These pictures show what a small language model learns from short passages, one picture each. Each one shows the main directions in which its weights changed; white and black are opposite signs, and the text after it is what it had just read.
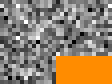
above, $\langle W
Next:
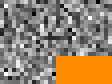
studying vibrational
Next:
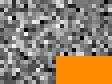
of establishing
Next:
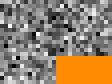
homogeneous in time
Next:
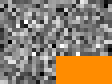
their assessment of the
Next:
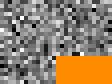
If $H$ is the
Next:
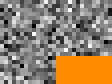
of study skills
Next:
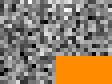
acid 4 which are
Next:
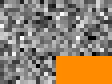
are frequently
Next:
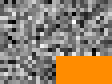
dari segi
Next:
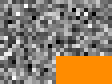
22 October
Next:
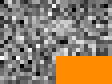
new offer, a
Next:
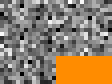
of values in a
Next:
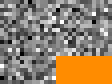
ha dicho, que
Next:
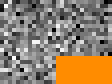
of the participants
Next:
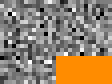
a REST parameter
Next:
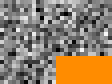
be a cube
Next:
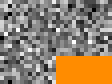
que puede producir
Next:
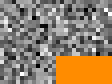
S' = \partial
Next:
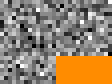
is Roboto.
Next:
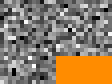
new teaching
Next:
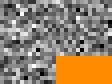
more difficult. In
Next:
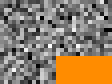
the suburb such as
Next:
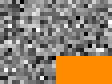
Та що
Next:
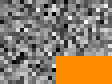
coordinates relative
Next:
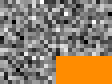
to compute either
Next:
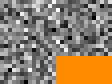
and knot theory.
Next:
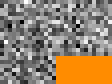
textiles and
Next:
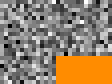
Asymmetries between
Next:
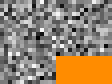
the Steinberg
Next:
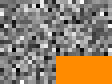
two-dimensional space
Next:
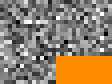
are that (a)
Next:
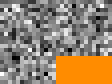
4D SDN
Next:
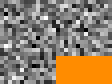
game. In the first
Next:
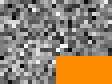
possible. First,
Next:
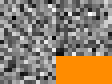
with loop group actions
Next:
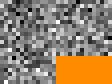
Total Users
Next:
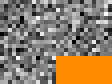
conflict of
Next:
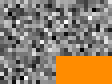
some tools such as
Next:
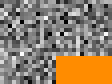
in parentheses
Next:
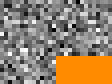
A retrospective
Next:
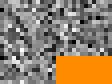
de productes com les
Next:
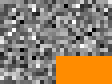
space. We denote this
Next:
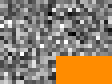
is the blowup of
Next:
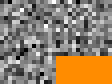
apparent reaction time
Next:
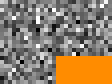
antibiotics and
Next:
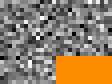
através da
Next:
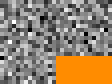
and which lies a
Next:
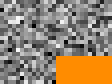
skills. The
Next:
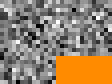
Patients above 18
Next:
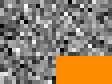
ме- тодів
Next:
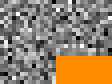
ensures that the
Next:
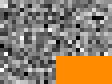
proper subset of those
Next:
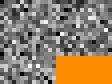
hidden emotions
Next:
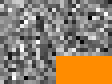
data set, which can be
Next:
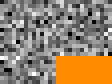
albeit a bit
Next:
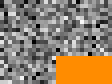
les habitants
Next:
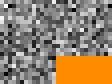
connected with the
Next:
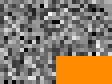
such subjects as
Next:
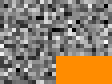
deployment of
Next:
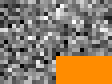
classes for cubic
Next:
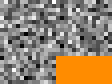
differ from students under
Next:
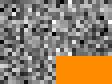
and timeless
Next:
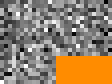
the public, and
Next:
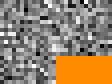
adverse drug
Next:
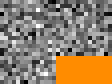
we possess an
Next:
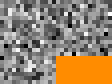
nodular opacities
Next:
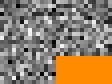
due to the fact that
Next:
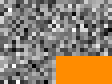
presented their clinical
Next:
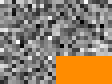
and a greater
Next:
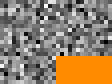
80 students of
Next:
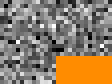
in \cite{N},
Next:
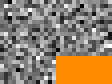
container solution based
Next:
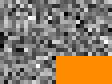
can be sufficient to
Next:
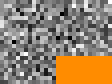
Business and
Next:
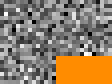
different PCV2
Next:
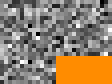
distant ecosystems
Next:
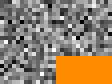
extension $C$
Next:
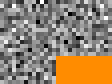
taken to initiate
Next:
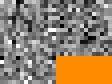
fixing a local
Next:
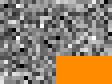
N. D. and
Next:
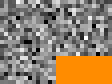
se pretendía
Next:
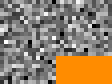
The following proposition gives
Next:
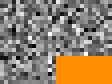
demonstrate that
